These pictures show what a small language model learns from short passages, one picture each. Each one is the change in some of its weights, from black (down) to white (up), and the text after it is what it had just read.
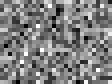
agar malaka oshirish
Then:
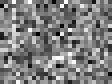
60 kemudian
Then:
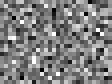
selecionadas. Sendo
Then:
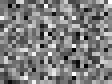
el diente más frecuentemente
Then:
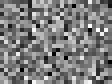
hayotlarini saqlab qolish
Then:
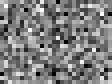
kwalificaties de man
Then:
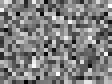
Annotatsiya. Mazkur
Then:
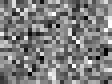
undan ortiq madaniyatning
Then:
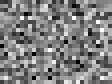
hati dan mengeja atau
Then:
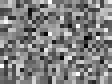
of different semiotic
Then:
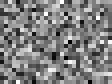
olimlar ham qator
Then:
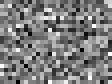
qilish va baholash reyting
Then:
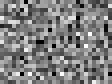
уни чегаравий
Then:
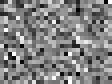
a los criterios evaluativos:
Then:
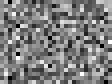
zu wissen, was eine
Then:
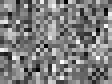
significance in the history of
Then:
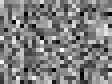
aynı kökten
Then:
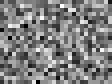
kabi topshiriqlar
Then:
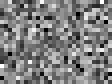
parte, cada parámetro
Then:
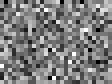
tarbiyalash. Bu xildagi
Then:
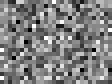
como identificación y como proceso en
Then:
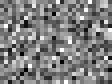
bajo atmósfera de
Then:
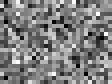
shakllandi. Shuningdek,
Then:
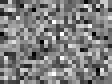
añorar el que
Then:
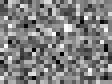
**Marc H.
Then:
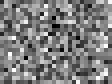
олиб келмаслиги
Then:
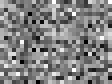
public control. Keywords:
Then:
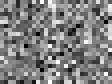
importance sur le plan social et
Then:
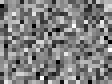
legitimar a prática de
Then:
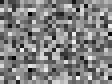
hamkorlikni kuchaytirish, raqamli
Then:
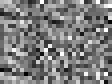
наукові записки*.
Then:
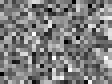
folgende Definition
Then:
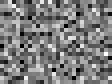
підвищення ефективності організації
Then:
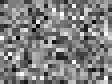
three sections, which
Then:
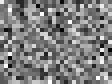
bilan taqqoslash.
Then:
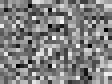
consumption of goods and
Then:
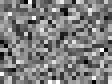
oshiriladi. Viloyat
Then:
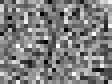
томонидан амалга
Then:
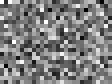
má pozitívny
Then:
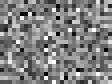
workshopen. Ett
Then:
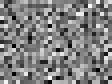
до суду, представництво
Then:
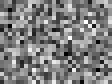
ulardan to‘g‘ri
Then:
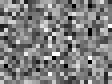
были характерны для
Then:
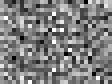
tras la finalización de los
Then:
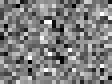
va tajovuzkorlik.
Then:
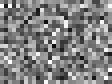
VIAC AJ INÉ
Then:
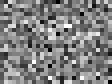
interacção tem ajudado a
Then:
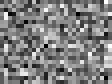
depended upon it and
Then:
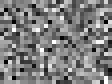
a product widely
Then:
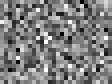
населення з точки
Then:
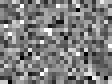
; b – высота
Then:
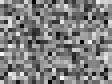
im Umgang mit digitalen
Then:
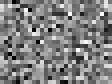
pode ser um passo importante
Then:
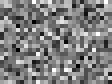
of Railways of
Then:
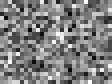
foydalanish darajasining pastligi
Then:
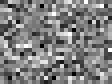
mais efetiva do Estado.
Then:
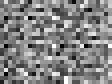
MATERIALLARI VA
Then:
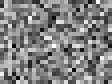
takomillashtiruvchi vosita,
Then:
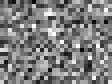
deficiencia probatoria,
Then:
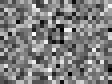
textos como o do livro
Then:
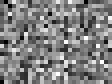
эға. Н.
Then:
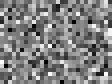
relación inversa que va desde
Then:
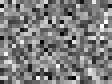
ponad 13 tys.
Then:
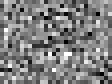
с молодежью
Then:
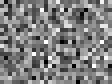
maktab Yunus Emro
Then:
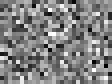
ne rien faire que de faire
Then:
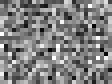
to the provision of public
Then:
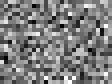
Emin Taner.
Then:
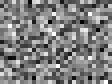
bu paytda hali
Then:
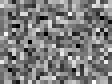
Це включає постійний
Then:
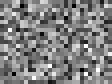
alumnado, incluido
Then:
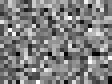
qilinganidan boshlab ruh
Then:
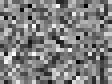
tahlili amalga oshirilgan.
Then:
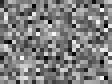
Politics Without
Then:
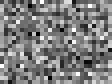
boys at school.
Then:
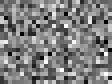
usullari aniqlanadi. Kalit
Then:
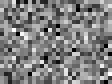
yengillashtirishda, uning
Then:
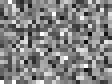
emas, yangi hayot boshlanishi
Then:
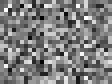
Çizelge 3’de
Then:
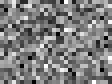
do not necessarily
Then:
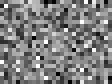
o aluno passou.
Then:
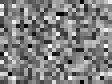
мудрар эди”.
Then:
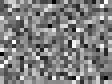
período de isolamento teve
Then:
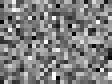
o'rni ochib
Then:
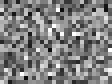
nisbiy namlik sharoitida
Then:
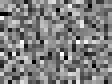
ментальних характеристик
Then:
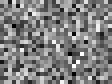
1,2 foizini –
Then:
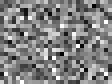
se las descalificó y se
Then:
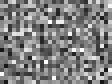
evidenciam sua violação,
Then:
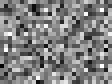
in S. SETTIS
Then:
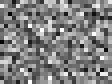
числе после их
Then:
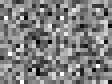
– In K. Schulze
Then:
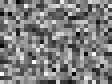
e desenvolver diversas competências ao
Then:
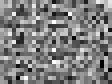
apropriação do corpo e
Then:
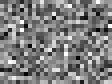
реал секторда
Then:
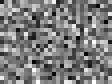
intact fetal
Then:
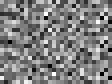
методики, технології,
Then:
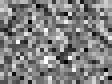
имеют разные формы.
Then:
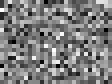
por anotações escritas;
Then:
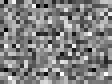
метод, коммуникация,
